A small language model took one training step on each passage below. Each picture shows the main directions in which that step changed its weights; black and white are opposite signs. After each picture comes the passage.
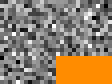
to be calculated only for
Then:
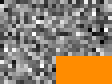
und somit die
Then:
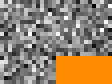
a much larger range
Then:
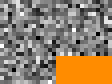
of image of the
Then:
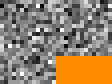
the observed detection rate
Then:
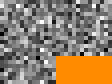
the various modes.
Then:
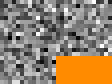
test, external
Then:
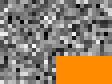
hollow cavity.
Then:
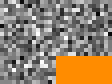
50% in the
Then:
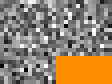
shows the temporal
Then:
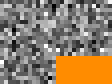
abnormalities, such
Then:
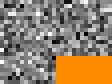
reduction tasks
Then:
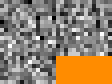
values at the 1%,
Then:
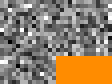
- Cangara,
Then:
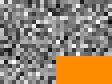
a világ
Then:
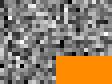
Bargaining power of
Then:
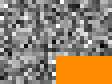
orbitals are
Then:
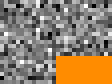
2) the total charge
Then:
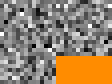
of higher‑order
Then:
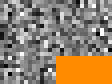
of a sample management
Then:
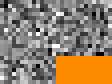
that at this level, it
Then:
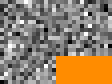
propagierte sie
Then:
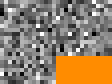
(ASC). The
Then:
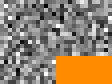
and the mu-metal
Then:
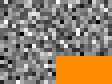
pins for joining
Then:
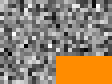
the orbital radius
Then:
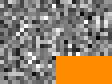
\nu \ne \rho
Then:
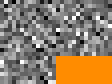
membrane potential,
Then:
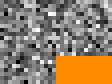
is a merger of
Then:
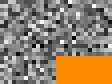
sich aus der
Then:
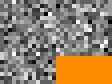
mordedura de
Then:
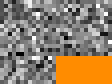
evolution of grain
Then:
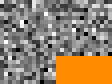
impact of air
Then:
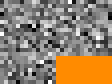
Davis KJ,
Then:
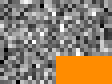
cell trait corresponds
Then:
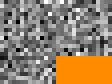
they concluded that in
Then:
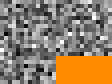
show a comparison between
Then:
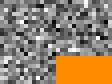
flux driving
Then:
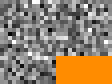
\] From the single
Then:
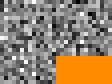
compreender os
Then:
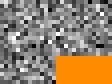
We find a good
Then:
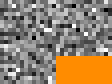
surface energy densities
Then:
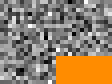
time is bypassed
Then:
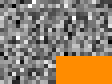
correlations reflective
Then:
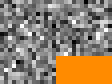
do dinheiro
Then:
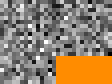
properties of point defects
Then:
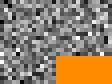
significativa entre las
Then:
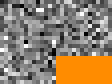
in conferring
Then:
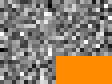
an event have a
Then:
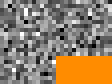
be noted that the
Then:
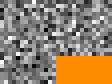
surfaces, such
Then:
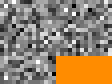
channel. The research
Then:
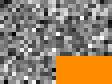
we have discussed: the
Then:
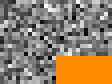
thick brane in
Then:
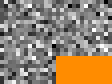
at different locations along
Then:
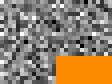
os EUA e a
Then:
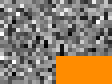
у рух і
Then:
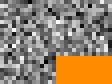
de la culpa
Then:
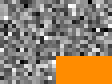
with respect to the
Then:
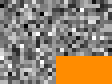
рамках их
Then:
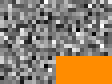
een gelijk
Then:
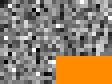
and note that the effect
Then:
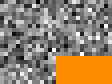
FQH systems.
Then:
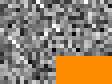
necrotic tissue
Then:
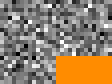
Revista de
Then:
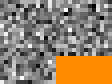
thesis presents the
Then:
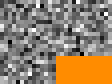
the viewpoint of
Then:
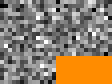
result of the data obtained by
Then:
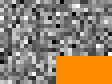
short orbital
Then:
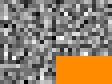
with a general base
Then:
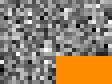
Keying) modulation
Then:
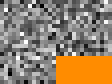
reassessment of the
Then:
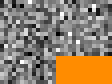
them in sequence,
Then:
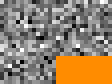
\\We consider five
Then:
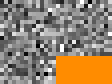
a pixel size
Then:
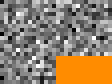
rise of the parton
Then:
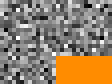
updating step then
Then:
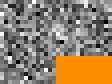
prescription, we first
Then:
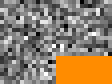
The luminosity
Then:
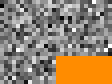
входят в
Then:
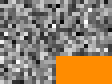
to the user, and
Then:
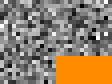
spires presents,
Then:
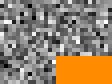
educación. Como
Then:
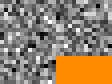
cross sections for the
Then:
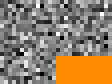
the first step in
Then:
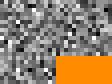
equations of state. The
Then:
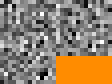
do tipo e
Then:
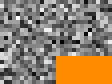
captured in the
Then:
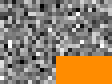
their interference could
